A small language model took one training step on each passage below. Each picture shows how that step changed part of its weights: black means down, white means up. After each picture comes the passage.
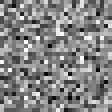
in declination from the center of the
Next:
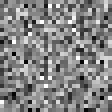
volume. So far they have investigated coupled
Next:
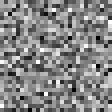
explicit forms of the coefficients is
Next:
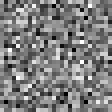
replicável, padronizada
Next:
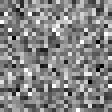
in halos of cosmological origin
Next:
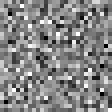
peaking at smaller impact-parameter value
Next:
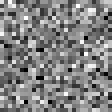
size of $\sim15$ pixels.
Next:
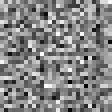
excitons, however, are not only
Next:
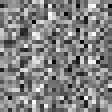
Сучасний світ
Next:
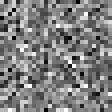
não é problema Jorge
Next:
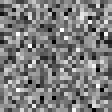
plainly more successful; the
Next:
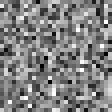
comparable to that of AlN and
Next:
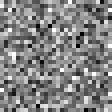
Lie algebra isomorphism is
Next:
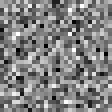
книгата на Реджеп
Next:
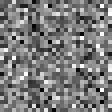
tilladek qadrlil
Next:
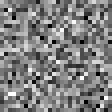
of 550 eV was applied. The
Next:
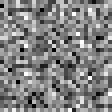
the spectrum of characteristic energy losses of
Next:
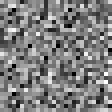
processo educativo dos estudantes com
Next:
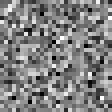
realizar un triaje de los
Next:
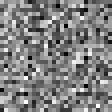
provides a final summarization of the data.
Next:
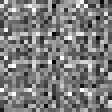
حتی واقعیت
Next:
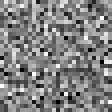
$\times$ 50 different foam structures).
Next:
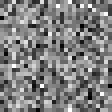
de salud pública
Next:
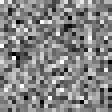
boundary scattering rate, respectively. Using
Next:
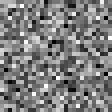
core of the effective potential while keeping the
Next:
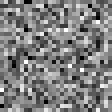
spectroscopically confirmed candidates are
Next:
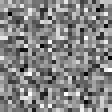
constant spectral index solutions) at first order in
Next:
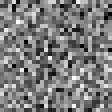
l'EMPI vise à
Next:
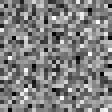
quidagi shajara bo'yicha
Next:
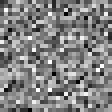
уста рассомлар:
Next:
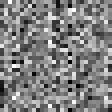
рынках сбыта,
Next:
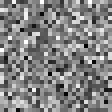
dan esensial dalam interaksi
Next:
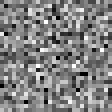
o'rganilgan. Masalan,
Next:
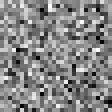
then related to the antigen concentration
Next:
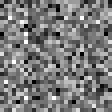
ezilişiň ýok
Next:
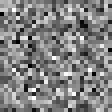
на ще радянському
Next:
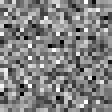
is better to use a maser
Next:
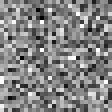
``Velocity derivatives in the
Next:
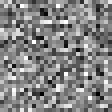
conditions, obtained from density functional theory calculations
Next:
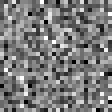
et tégumentaire. De
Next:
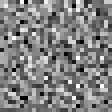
concern the initial potential for the effective
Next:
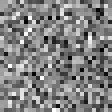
intracellular multi-specificity in
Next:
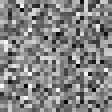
iteratively adding nodes, \ie
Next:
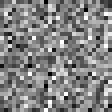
Alors que les tracasseries
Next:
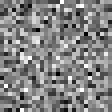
the same experimental conditions promoting the
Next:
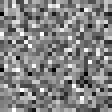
= 29$~T at several selected
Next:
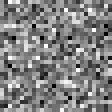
of productivity improvements/"Fans
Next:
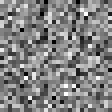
datos numéricos, lo que
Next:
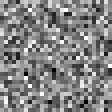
+ 3/4 LDPC is better
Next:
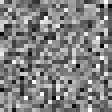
is not asymptotically flat.
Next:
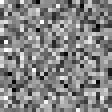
to some tuning, the mixing
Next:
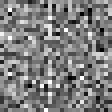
sociocultural. A presença de
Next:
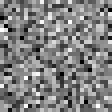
– Tarix fanlari doktori,
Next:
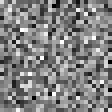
face aos cadernos
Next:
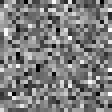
Cette information est également
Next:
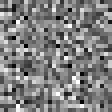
qiluvchi o'lchov
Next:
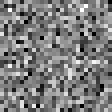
муҳим ва асосий
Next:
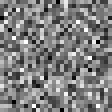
– tobermoritas; Mg –
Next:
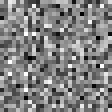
determinadas virtudes, a
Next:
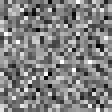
the action of a single instanton.} For
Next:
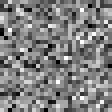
van werkgelegenheid
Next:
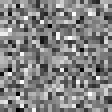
into the $\overline{10}$ symmetry group that
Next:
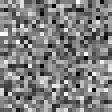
The radius $r$ cannot
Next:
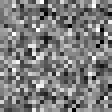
ARTICLE INFO
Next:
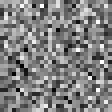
where they followed a different orbit to the main
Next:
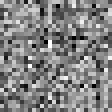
systems, the question arises how
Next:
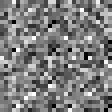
Bu ekonomik güç ise
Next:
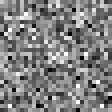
original address (blue).}
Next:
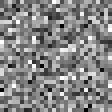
Student, Izhevsk State
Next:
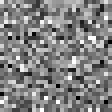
are not consistent with the inference of
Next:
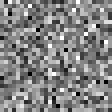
языке. Есть
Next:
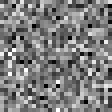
foydalanish mumkin.
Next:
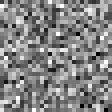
in the SI, Sec. 4: the
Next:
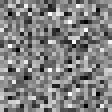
nonadiabatic transitions through the
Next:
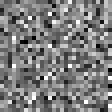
la grande distribution marocaine
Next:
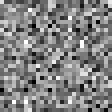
setelah bebas anak
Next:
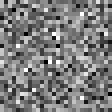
badiiy niyat, drama.
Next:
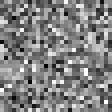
available at the 2-instanton level.
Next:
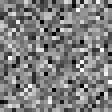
H 'shadow, shade'
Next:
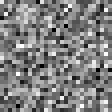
de um shopping, posto que
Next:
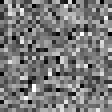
Cirurgia Bariátrica
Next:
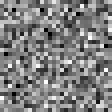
of patriotic education is an
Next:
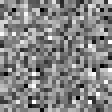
of all returning trajectories,
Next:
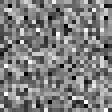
z\in \mathbb{R}^N}
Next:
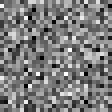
sharoitidagina korxonalar
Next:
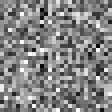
control; expectation is that users would
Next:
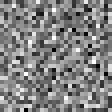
ethischen Konzepten
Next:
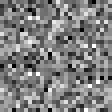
to understand in relatively quiet regions
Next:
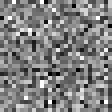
América Latina.
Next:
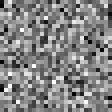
and hygienist logic.
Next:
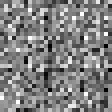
(ta'lim mazmunini
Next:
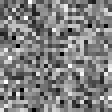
iboralarni eshitib,
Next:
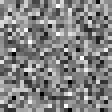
in our data thus indicate that with increasing
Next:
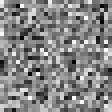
mass drop out rates in cooling
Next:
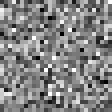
(hist + ssp370) in
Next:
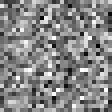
Matter}, Edited by A.
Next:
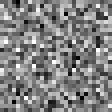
thermal cycling is whether the thermal
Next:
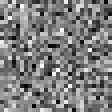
eliminating any influence that a
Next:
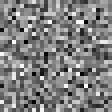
panel) is the shock stage with a
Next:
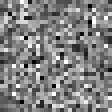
infeasible. However, recalling
